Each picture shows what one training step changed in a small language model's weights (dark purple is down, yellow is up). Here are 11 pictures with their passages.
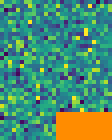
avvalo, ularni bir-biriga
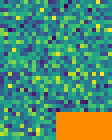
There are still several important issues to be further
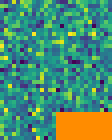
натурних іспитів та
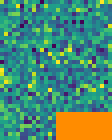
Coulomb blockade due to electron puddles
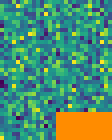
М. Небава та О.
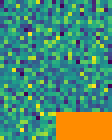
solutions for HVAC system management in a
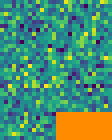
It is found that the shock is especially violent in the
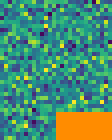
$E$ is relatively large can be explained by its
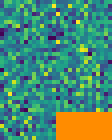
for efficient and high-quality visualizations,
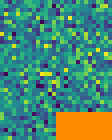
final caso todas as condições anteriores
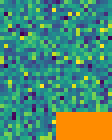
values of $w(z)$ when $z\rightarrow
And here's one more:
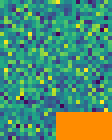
a bacchikus orgiák, a
